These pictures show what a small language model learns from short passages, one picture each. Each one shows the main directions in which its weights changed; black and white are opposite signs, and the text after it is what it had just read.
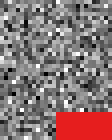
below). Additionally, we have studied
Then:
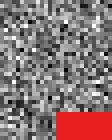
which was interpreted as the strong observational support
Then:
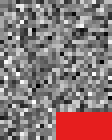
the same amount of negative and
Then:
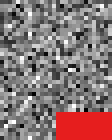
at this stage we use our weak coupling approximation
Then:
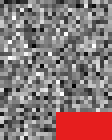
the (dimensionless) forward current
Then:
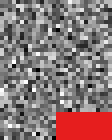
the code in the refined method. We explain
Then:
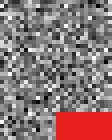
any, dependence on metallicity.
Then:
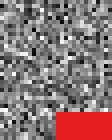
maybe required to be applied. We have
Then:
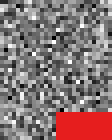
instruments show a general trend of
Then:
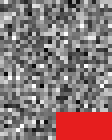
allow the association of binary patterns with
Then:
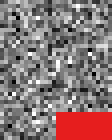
the cusped profile. However, as
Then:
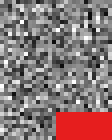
the possible consequences for chromosome
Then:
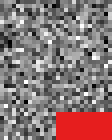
at the center of a plane positioned
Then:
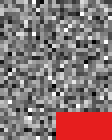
is still poorly understood
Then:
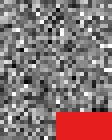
change in the key midway during
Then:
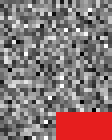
Andrew Schulz, Bill
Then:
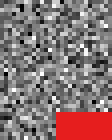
measure the dispersion of elementary magnetic
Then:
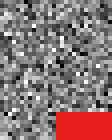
phenomena are related typically to
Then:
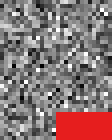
(b) Lab-fixed frame molecular
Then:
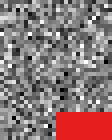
in free fall, and all measurement results
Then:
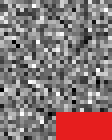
case with hydrogen doping.
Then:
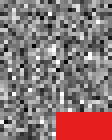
of collaboration events. Note that our
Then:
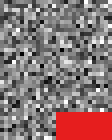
shown in Figs. \ref{fig:2},
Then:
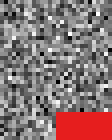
analysis directly samples the posterior distributions
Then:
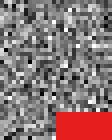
vectors of the medium assuming the
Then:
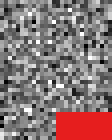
G_R(\om, k) \propto
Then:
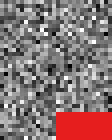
our finding that a mode can only be
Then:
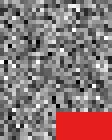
it is straightforward to decrease the
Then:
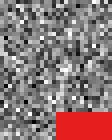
the local density measure, the two distributions are
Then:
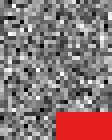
\begin{align} \Gamma^C_{A
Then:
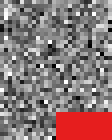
Centre de Nanosciences et de
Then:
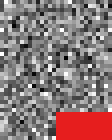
second burst turned out to be
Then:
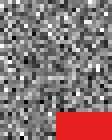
802.11, such as WiMAX or
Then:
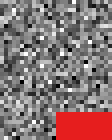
only the artifact that matters but the
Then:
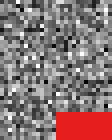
there are two main reasons. The one is the
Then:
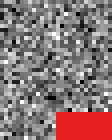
by the yet largely non-studied performance
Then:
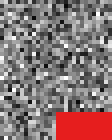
and the predicted TTVs and
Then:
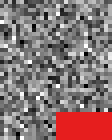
and Casertano, S.,
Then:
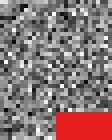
item according to given signals, the
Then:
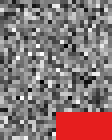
not good enough to allow for the formation of
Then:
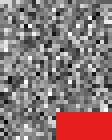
term of order the electroweak scale as
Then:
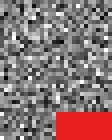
users need to integrate this information with
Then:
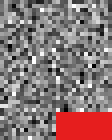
the functionality in general accepts both,
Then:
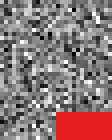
scientist and focuses on
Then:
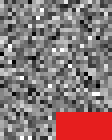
40\,TeV. These, as well as the
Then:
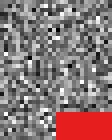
lines from the $^{207}$Bi source and
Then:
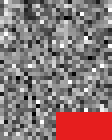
perturbative expansion to obtain the effective
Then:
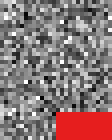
obtain \begin{equation} \left|
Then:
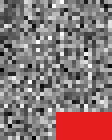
extension of SPARQL with the
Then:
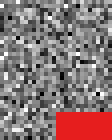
Hamiltonians of the form
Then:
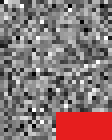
mass. As can be seen, the
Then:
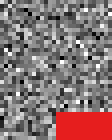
for more comprehensive and transparent
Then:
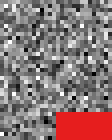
in an observation not intending to search
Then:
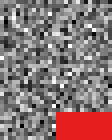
starting point chosen arbitrarily at
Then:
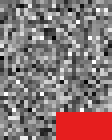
almost one order of magnitude as compared
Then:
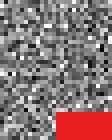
Discovery}. Last, but not
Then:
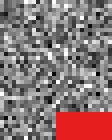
generalized symmetries (other than
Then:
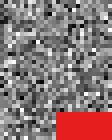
stellar companion closer than
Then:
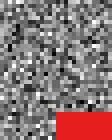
Table S1 in Supplementary
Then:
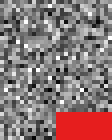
which the Fermi level lies close to the
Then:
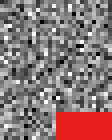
of sphere $\alpha$. Strong
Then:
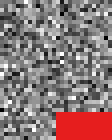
out a message about technological consumption
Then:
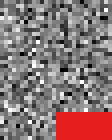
our goal is to find \emph{one} solution
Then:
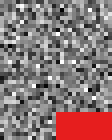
the fact that the inner ring is
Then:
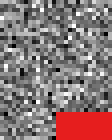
have chosen specific parameters, approaches,
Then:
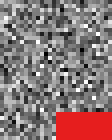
assumption, see Fig.~2. The
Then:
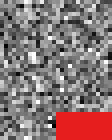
opposite ways regarding their
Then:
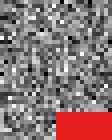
be neglected. In the solid
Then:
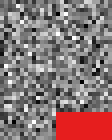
and are both $+1$ for electrons when only
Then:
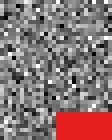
is provided for two categories:
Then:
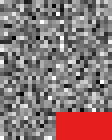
of $\Sigma^m(f)$ are all
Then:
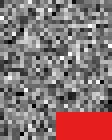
Phase.} Coherence itself
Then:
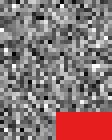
{\bibfield {journal} {\bibinfo {journal}
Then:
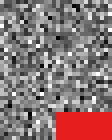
the stellar spin axis can be used as
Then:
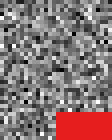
and Lu have very strong hyperfine structure which
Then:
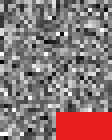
ejecta-CSM interaction into account
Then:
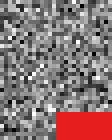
for the field results. If one also includes linear
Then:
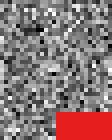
the same reasoning, the string theory
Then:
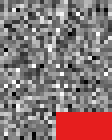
filling factor of 0.001. The observed
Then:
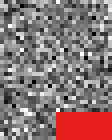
the multicriticalities with
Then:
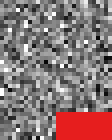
in a wireless network. The framework
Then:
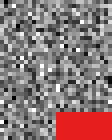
the dimension-six chromomagnetic
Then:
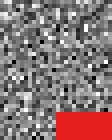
value of $L$, and for the composite
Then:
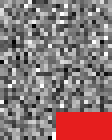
use best-guess estimates by scaling
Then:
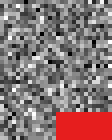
is met; specifically, the optimization is
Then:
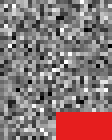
has been recent work in extending this to
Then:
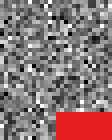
to obtain the rescaled range for all
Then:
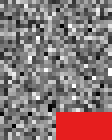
The second term is generated by the additional couplings
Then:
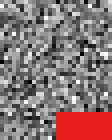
RULE Let a rule be of the
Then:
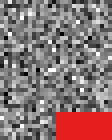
the axis-$b_{in}$ and the
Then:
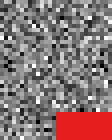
more carefully. Our specific
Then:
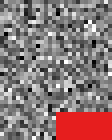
delay attacks have been a dominant
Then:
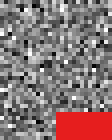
weights $\mathbf{W}$, as well as the
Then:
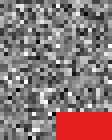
the proposed material is non-magnetic
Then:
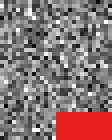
running into an external medium
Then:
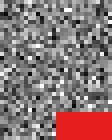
number of participants that can complete the training
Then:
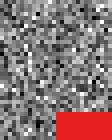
\bibinfo{author}{Graham, S.}
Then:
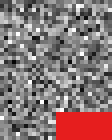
left hand side represents the entire
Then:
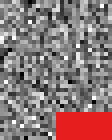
consistent throughout the sequence.
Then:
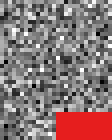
broadens their radial distribution, leading to
